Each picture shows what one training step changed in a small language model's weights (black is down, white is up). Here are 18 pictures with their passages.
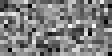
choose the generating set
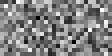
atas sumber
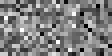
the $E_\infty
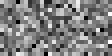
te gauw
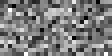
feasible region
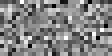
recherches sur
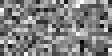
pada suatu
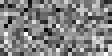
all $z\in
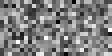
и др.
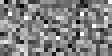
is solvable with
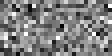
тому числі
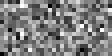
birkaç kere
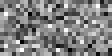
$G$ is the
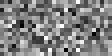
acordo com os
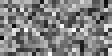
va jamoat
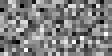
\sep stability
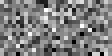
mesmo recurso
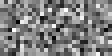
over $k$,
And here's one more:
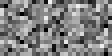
Beihang University
